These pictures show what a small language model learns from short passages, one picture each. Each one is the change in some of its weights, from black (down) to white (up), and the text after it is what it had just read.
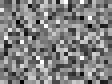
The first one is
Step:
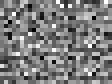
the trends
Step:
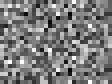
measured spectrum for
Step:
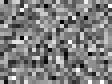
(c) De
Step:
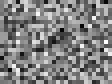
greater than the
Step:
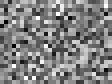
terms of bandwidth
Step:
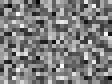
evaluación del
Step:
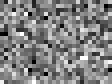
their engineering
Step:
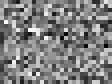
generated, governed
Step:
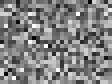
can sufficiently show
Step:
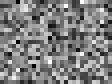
at around the same
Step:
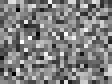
probe. The
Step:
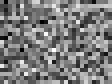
the β
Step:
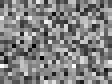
performed with the
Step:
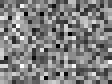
change on the
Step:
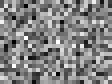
concept developed in
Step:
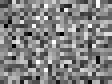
and widely
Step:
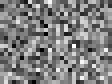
agrees in most
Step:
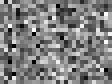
days as compared
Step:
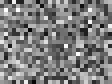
on Document
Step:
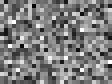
for the proton
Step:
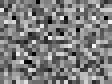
regression analysis was
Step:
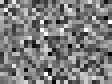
linear dependence on
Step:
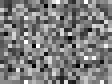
examples, the
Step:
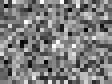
que son variadas
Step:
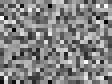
and values were based
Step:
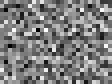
et 5 % par
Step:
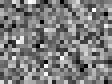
shows a charge
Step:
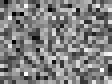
the wave functions is
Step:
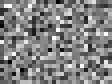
hardness values
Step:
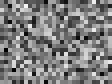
transfer, if the
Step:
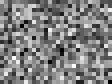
from life to
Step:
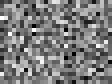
have equal durations
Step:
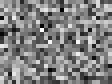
to validate the
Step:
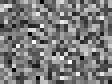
gravity is
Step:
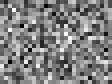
presented. Key
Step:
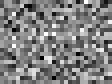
of the distributions
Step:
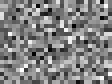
description of the
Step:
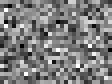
the lack of
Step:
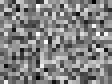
and $%
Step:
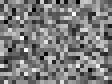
the minimum
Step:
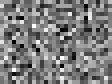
cut is smaller
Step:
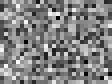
considered by social
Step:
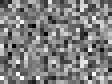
technical report
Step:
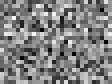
back and forth
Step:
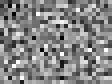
problems created
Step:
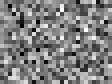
CML is
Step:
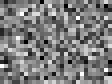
management of the
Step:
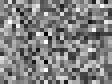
and B.
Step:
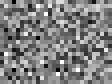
and we have
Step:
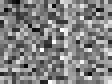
the temporal
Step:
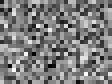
in patient
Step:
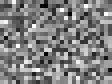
maximum grain
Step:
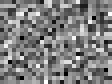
of technology
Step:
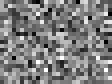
and dermal
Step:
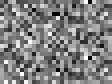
one would need to
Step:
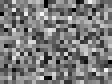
provides an effective
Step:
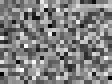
the dependence of
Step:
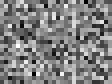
theory, and if
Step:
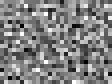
for even and
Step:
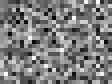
down our
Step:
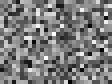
law than fit
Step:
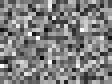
through the applied
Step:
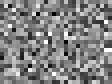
and interpretation:
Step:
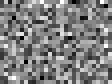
A more detailed
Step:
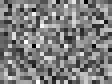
effect, while the
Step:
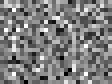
[8] system
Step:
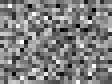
purpose of
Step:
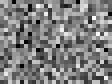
and technological
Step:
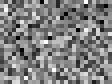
dof and
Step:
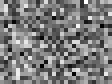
opposition to
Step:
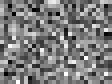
information. This is
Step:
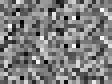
S$ and
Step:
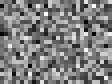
and operational
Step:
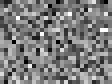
It is native
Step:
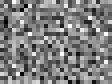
der Rezeption
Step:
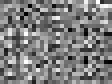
for treating
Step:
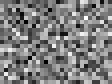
in our Solar
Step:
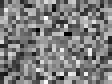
small $\lambda$
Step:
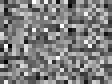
the tilt
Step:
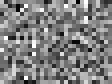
in p+p
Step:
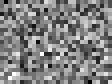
are carried out
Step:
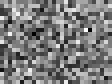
willingness to
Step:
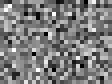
6 volume
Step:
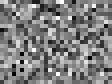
used with success to
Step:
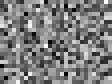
drop of performance observed
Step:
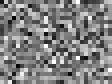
small dimensionless
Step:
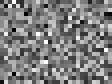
and additional relevant key
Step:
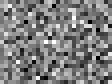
Payel and
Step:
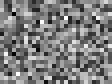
maximum is in both
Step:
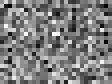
y mi
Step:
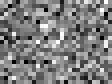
NBS com
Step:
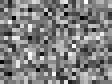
como se dará
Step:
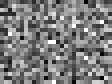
Moreover, the
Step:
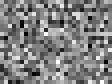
chain) and
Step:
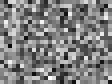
et al.
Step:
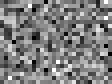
assumed rate is
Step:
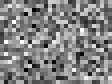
by integrating multiple
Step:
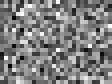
rest of the
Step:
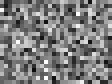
to the relations
